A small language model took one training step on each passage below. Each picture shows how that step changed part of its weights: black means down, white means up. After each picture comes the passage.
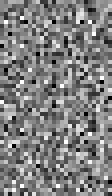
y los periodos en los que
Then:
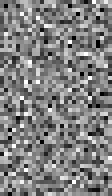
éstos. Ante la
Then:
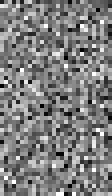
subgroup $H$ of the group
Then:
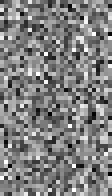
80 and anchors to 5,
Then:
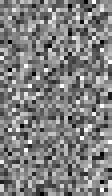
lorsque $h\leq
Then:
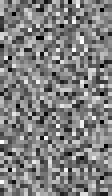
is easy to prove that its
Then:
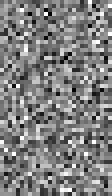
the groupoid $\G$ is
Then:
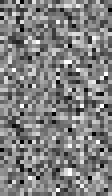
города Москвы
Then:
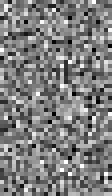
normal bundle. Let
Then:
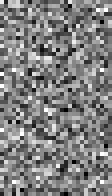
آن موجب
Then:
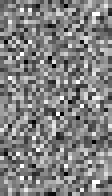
Si analizzano poi
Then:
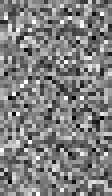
the study show that the results of
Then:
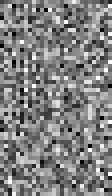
The only changes needed are
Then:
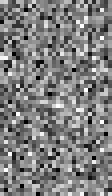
bir xil va 40°C
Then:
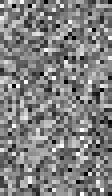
the distribution of $\cal{L}$
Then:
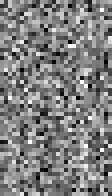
tel que $$\Vert
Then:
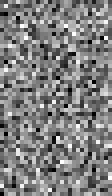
bloque anterior en
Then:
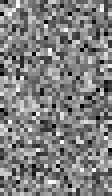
The long exact sequence in
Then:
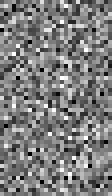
qilish mumkin.
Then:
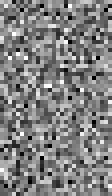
it is clear that {\bf
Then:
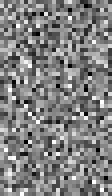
mais sujeitos a
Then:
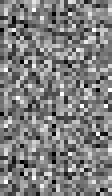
faire faire à une
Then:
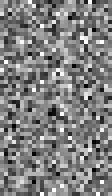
o'zi yaratdi.
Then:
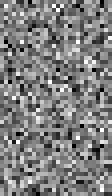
the case of a henselian
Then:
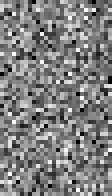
be $$ \begin{aligned}
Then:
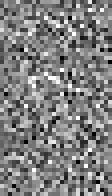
ta'sirini o'rganish
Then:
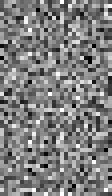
group. Consequently,
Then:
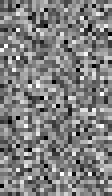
we first investigate the
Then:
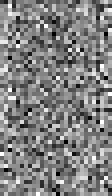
A$ and $d$ a unit
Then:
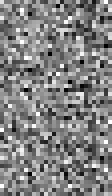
por la enfermedad desde
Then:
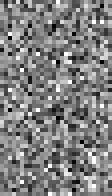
bound) we know that the second
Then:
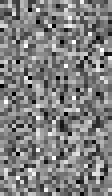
of complex-valued functions
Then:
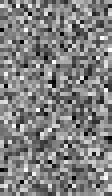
presents the results of research
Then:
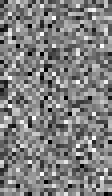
A aula invertida é
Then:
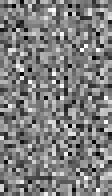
Professor M. Reid
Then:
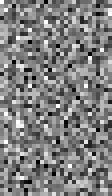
slides from $12$th
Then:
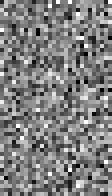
\mathcal{H}_i \] where
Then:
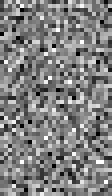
факторов на выбор
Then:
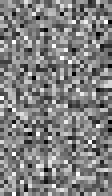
users. In this section, our
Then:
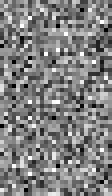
выше необходимого
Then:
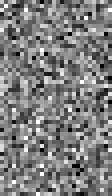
\end{equation} For any positive
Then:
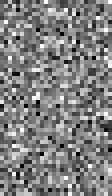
tendrán en cuenta
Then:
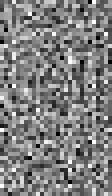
referências serão
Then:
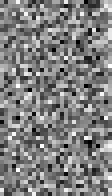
de Renda estabelece que
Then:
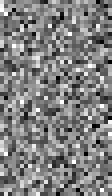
test datasets.}
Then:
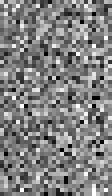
factor ring and we chose:
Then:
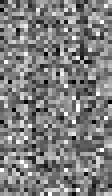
consecuencia natural del
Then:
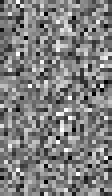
Фиг. 1 A
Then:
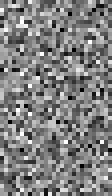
simple example, that it is
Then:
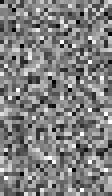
of the {S}egre
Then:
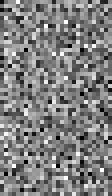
между собой,
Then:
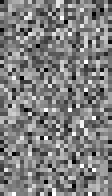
want to.* FR:
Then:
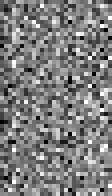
«Краски Урала»
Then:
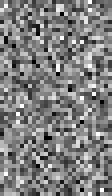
minimum mean square
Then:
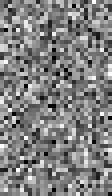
connected} in the realm
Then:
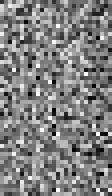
normalized so that the unit
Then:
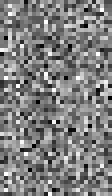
di fonti) Figura 2
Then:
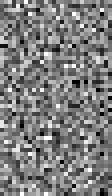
Inequality \eqref{f13}
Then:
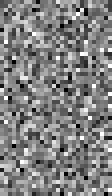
of the following lemmas are
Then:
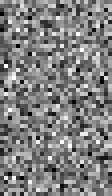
trabeculações; Y =
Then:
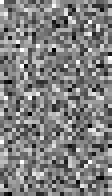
em Tratamento no
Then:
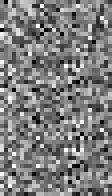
\ \Longrightarrow \ \ \ \
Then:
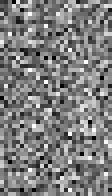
розвитку м'яких
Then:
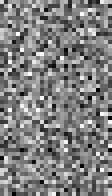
index (for example,
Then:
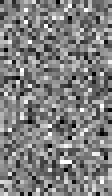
of ${\mathbf a}^+$ is given
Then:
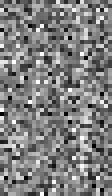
identity map on $\w^*$.
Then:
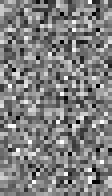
less clear community
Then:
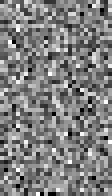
times Baker-type
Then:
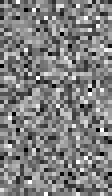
a negative relationship between
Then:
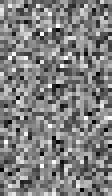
so that $$ 0 \le
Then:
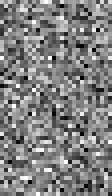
informações relevantes
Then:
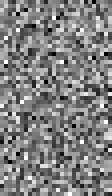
has solutions in the field of complex
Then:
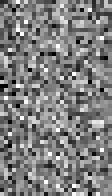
ular mustaqillik
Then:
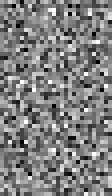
o Professor deve
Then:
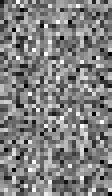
орқали дарс
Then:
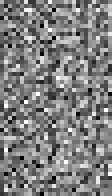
questo contesto, il
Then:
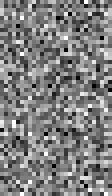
and an initial guess for
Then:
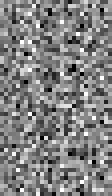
is also interesting to study
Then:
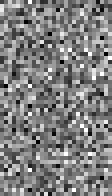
to conclude that there is a one
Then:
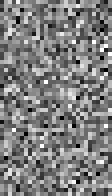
колбы на 100 мл
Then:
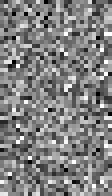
$p_i$ via
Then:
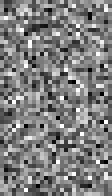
atontador; por un
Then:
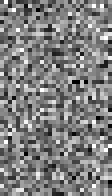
paper \cite{KB}). In
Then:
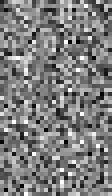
professor. 2. **O
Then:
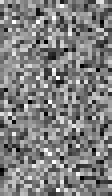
pacificação social,
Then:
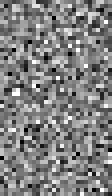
by the analytic extensions of
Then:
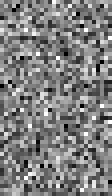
Figure $2$ and the end
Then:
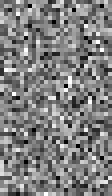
de México* de
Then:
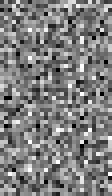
его части,
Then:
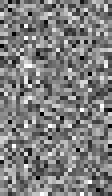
of $\osphn$ are the
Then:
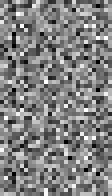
termes de gestion
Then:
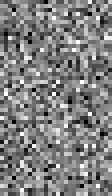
on $\mathcal{K}$. Let us
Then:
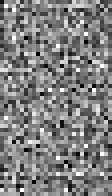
России перешел к
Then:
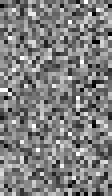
costs in \%.}
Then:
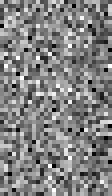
Accessed 27
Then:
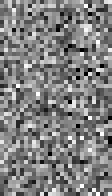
gradient of the approximate
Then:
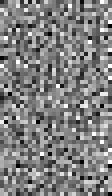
It is the only other algorithm
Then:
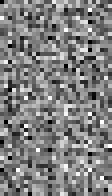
maqollar, doston va
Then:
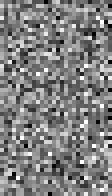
$M_k$ of all weight
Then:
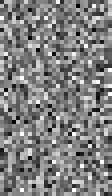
and the values of generalized
